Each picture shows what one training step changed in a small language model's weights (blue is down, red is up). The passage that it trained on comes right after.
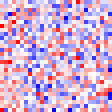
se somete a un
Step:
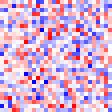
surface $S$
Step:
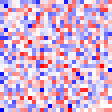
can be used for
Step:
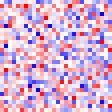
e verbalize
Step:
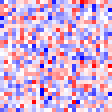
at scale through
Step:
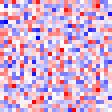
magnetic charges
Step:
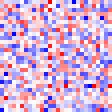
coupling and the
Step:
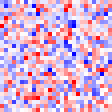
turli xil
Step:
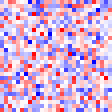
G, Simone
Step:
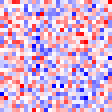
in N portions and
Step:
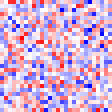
living and
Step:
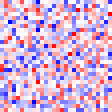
improvement in
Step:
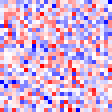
in particular elements
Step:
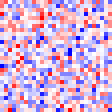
and Pound,
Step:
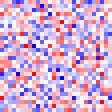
delocalization of
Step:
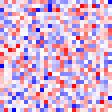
by Alon,
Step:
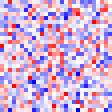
the two types
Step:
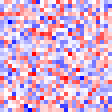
of the dc
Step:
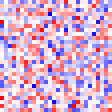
{title} {\bibinfo
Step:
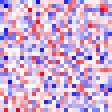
morphism can be
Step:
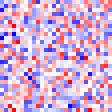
to to edit
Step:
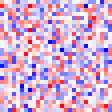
contributions in the
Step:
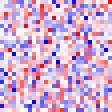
cubic equation for
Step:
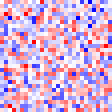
to greatly
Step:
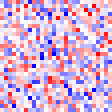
$\ve \neq
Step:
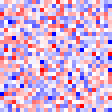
of which is now
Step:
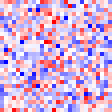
be ranked
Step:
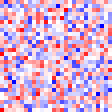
a stabilized
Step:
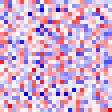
9 & This Work
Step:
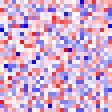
5 ML. The
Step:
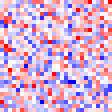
\varphi X)
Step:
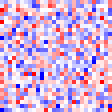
entails that
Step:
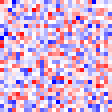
is useful to
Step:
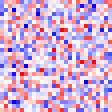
what we see in
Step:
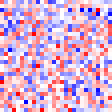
amounts of
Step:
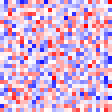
four reduced
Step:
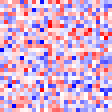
$\phi$ is the
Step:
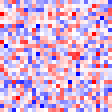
meeting of the
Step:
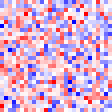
where $y_i
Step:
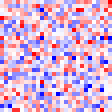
\ge 0$ under
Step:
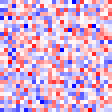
unit balls
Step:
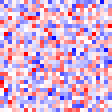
Sec. IV
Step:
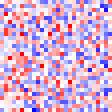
algebraic geometric
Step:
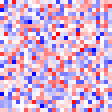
cultura que
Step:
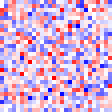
are not valence,
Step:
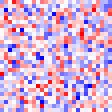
the same. Note
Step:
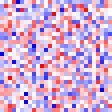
probabilities for
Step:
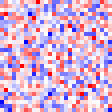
chegar à
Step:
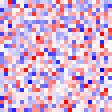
least one edge
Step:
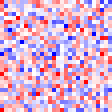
atau topik
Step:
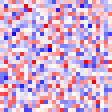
discusses the
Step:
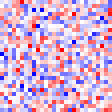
mean field and the
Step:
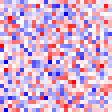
the FFT
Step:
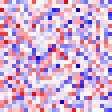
than GRB
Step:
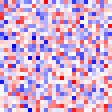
uses in each
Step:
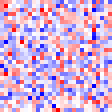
- Points
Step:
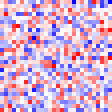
M$ be a
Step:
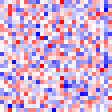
between opposite
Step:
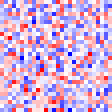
identified in the
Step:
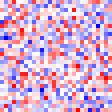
natural no
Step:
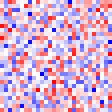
das eigene
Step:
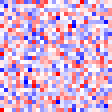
S s S s
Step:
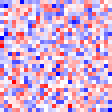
is to be considered
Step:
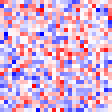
understanding of
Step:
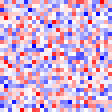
studies have
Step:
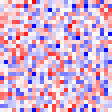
si è
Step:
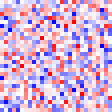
volume of
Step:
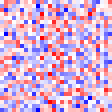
for analysis of highly
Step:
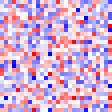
from Relativistic
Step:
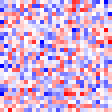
é um tema
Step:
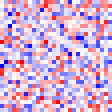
is closely
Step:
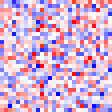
calculation shows that if
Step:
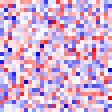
similar kind of
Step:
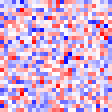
doping dependence
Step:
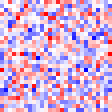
plot of
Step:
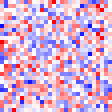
. Hofiz
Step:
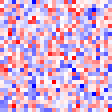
un rayon de
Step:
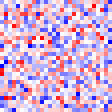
is an attempt
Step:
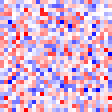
(Diameter of
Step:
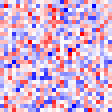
access to exact
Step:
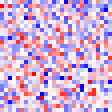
its bug of
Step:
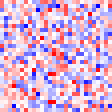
normalized probability
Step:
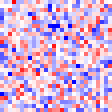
and hence,
